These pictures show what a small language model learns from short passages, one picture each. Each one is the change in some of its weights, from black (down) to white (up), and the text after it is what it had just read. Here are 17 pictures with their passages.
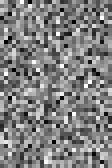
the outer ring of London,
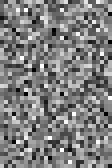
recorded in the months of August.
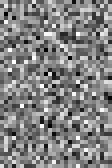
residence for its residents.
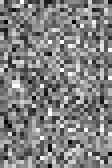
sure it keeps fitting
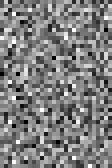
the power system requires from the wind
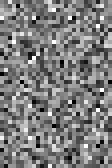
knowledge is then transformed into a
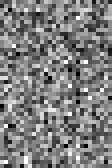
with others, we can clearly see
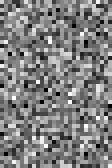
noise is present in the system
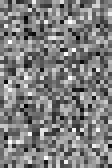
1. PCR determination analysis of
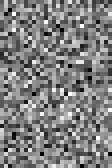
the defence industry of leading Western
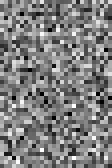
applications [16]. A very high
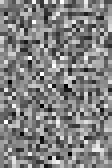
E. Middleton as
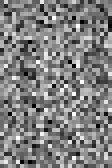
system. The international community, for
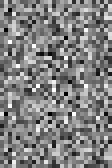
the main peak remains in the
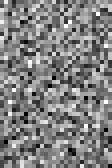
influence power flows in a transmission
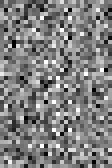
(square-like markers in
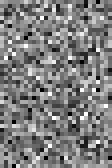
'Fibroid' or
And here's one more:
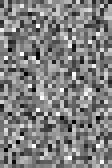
information is the solution. In
